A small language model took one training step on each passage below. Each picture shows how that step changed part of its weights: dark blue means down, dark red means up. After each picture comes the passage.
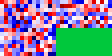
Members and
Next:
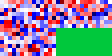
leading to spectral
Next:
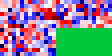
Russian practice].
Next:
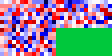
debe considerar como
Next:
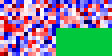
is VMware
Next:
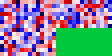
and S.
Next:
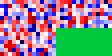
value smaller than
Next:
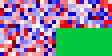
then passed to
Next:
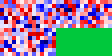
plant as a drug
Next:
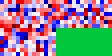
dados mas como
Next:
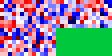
was sending
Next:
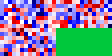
and protection -
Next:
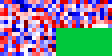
to add a
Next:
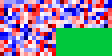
the inward
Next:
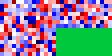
observé, sur
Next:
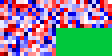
is introduced to estimate
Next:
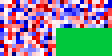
the equivalence,
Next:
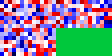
well as for the
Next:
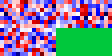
тем чище
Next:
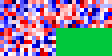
In this paper,
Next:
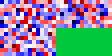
who may wish
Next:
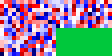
goal of development as
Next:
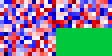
of targets),
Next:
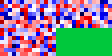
box after a time
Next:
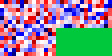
the deformation of
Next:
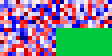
a lot of
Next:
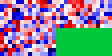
considerations regarding the
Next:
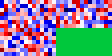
residentes com 60
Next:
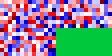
well maintained through
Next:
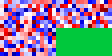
averages, make
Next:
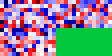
sphere has an
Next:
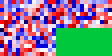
modelos con la
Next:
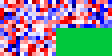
Higgs system
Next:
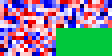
is an ISO
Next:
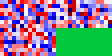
quantified by
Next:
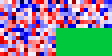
based on a random
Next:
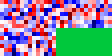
from the primary
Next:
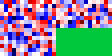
case of the
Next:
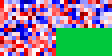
Create a
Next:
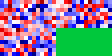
resonators and the
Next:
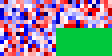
on potential ways to
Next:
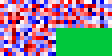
dos sites dos
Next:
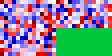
in their last input
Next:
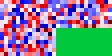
(I) and
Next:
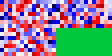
а отже,
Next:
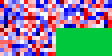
the eye.
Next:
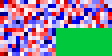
is rising or
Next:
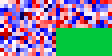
prognosis for
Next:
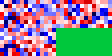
To check whether this
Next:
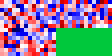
to an outer
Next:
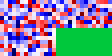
diagram of the
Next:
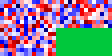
place, au
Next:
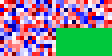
de produção
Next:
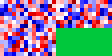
of new parents
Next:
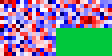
levels are based on
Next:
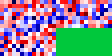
by adjusting
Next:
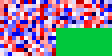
puente y del
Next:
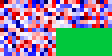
exposées à
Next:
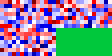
neutron star is
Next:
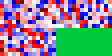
evidenciar o
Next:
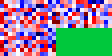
que no sea
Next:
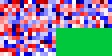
now simplified because
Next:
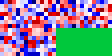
Humanisme di
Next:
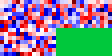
of barley
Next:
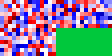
be avoided.
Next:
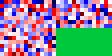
proof of the
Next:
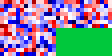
lenses is clearly
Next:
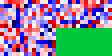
This is paper is
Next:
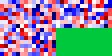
the differential branching
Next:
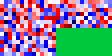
method provides scalability
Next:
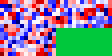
in waste
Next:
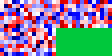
to use the
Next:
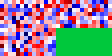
de la comunidad
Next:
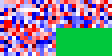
leading to reduced focus
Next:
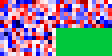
statistic reported by
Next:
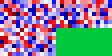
can be concluded
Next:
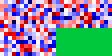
parameters of mass dimension
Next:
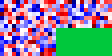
et al.
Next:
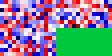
broad agreement on several
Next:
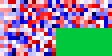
field and the
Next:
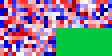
by the growing
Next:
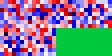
can be used as
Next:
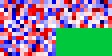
frente de
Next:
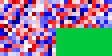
which is shown in
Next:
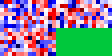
set the relative amount
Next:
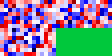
of a fold
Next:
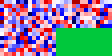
showed no effect on
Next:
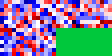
two hundred
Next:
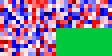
of attack. It
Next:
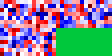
as feed in
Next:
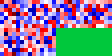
can be estimated as
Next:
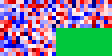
and behavior.
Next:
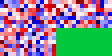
amalga oshiradigan
